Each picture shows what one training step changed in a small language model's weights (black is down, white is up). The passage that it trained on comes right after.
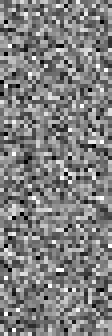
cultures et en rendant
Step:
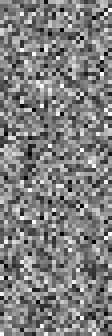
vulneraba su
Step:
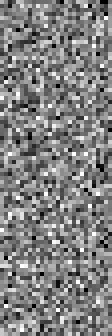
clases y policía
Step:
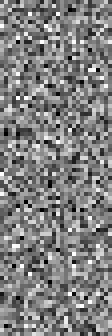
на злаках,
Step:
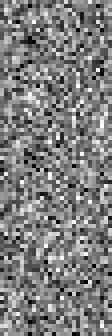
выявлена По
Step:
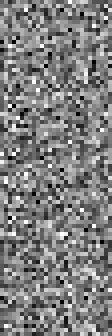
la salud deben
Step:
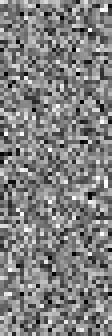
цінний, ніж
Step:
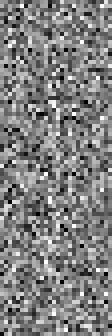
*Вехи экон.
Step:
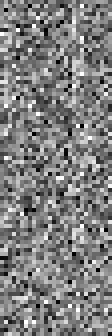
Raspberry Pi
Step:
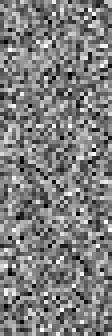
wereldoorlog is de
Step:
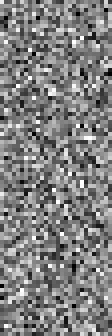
1. Aplikasi
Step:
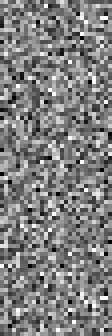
Tamez Materia:
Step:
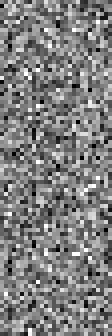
зрозуміти, що
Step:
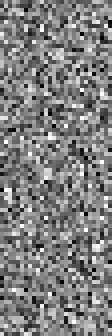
increasing. An
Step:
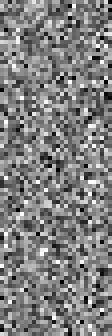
rindo também entre os
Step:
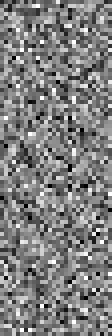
axborot texnologiyalari,
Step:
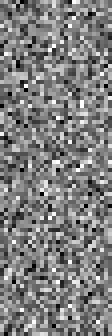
turibdiki, bu
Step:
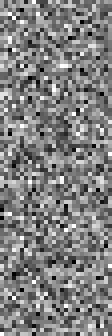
Qaysi talaffuz
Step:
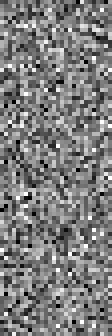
Besprechungszeit pro
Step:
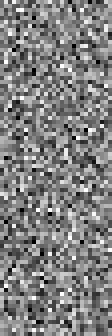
*International Journal of
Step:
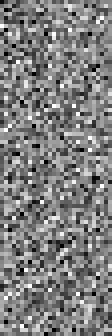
o'zining ko'p
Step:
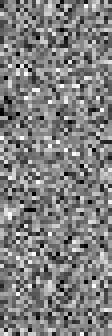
necesidad de clarificar
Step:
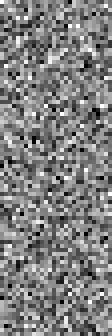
anteriormente, a
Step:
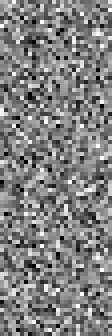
в процессе своей
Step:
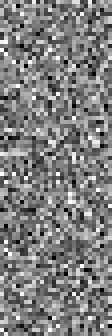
этувчи омиллар
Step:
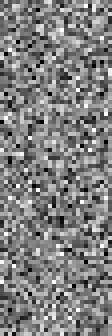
parametreler için
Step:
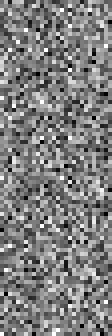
They see it
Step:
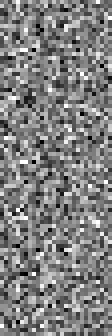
Diseases) ही
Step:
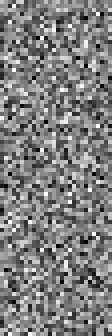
tizimi va masalalar
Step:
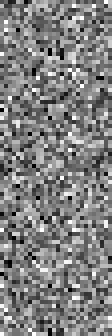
Worldwide for
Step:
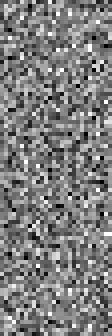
figürler. Erhan
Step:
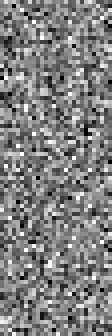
партнерів та
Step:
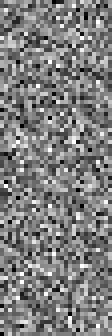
recidivă sporit
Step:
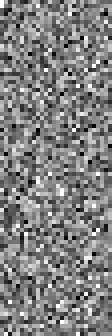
PARTHENOS Proje
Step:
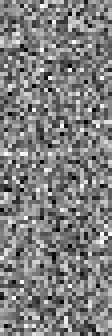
bazasini yanada
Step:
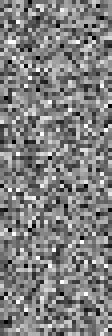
Centro Universitário
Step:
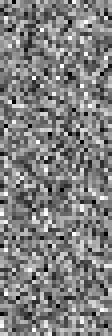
incidencia de estas
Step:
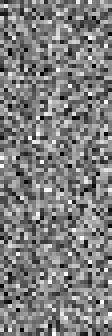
– Taraqqiyot
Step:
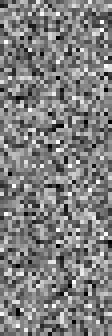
hamda bu sohada qator
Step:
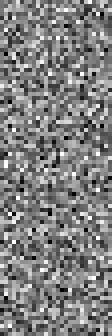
mudando las modas de
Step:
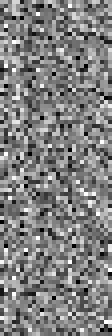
spleen in renal
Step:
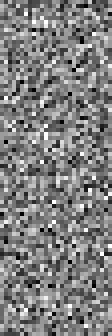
essencial primeiro
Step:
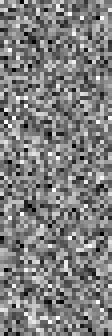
в нативной белковой
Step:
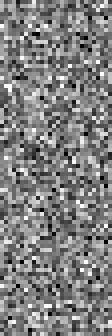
волнах жары,
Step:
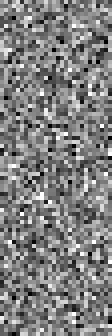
maar blijft,
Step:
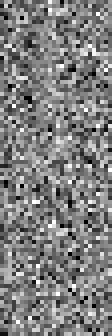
ilmiy maqolada
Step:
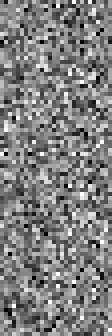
XXI века,
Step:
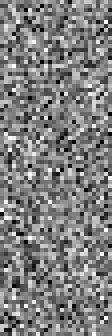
plastinkaning unga
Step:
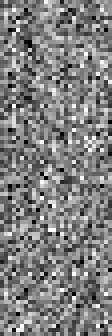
ilmine olan derin
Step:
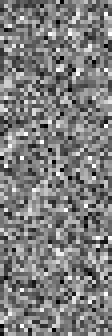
fikrlash maqbul
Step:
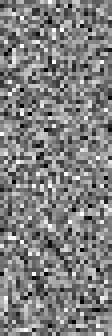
podem ser obtidas da
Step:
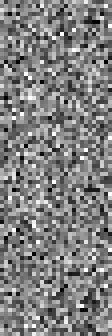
намуна бўлиб
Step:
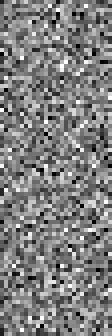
vid professional'noj
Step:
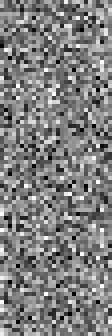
masofaviy ta‘lim
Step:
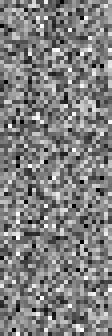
turli xil reja va
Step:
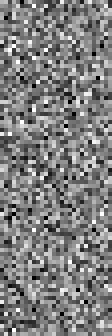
a 256 estados en unos
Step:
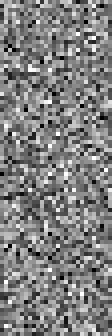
- Mandal, S;
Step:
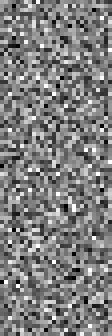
xavf mavjud.
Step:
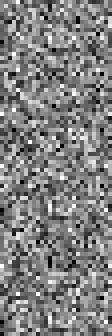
main. Sa seule
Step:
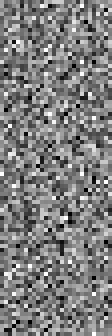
uning massasini va
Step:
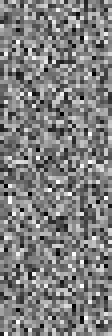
orqali emas,
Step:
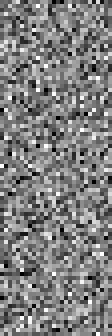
dos Tribunais,
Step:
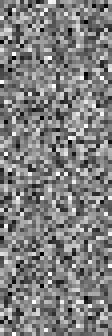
ko'rinishlariga ham
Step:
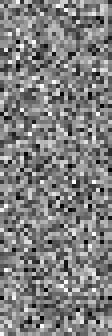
quando houver
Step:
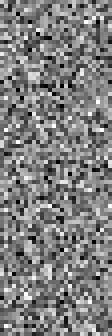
entendimento do projeto
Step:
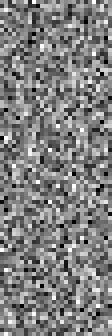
framework in
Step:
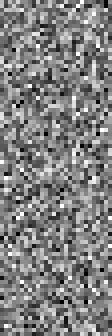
todo o parte del
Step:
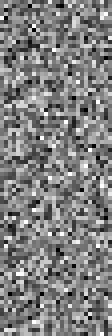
oxiri-XX asr
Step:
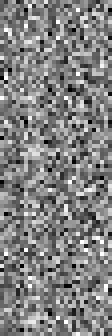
в котором он
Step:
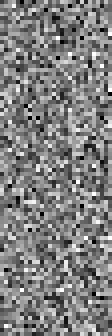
maupun dari
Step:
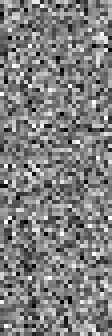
en detalle en el
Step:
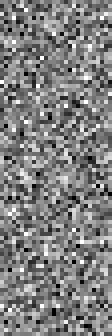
орқали электр
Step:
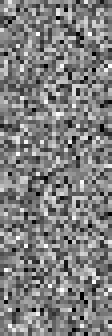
%95 güven
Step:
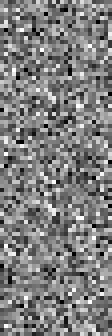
solução, que produz
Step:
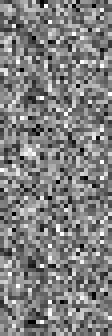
боге Одине.
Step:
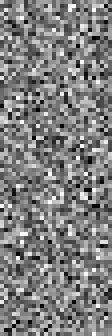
un autre point de
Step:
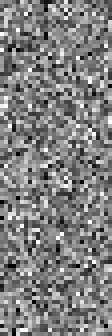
Cyber espionage
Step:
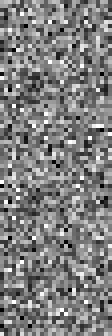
en su artículo
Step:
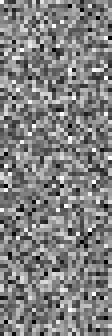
of certain aspects
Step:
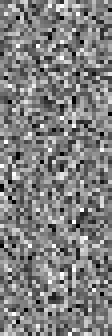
investigations from two
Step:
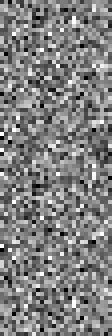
acabaram modificando
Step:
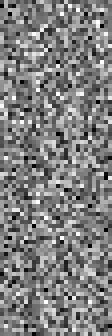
% ko‘rsatkich
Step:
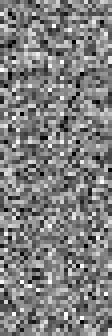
grubu organize etme
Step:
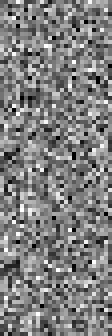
l'innovation, mais
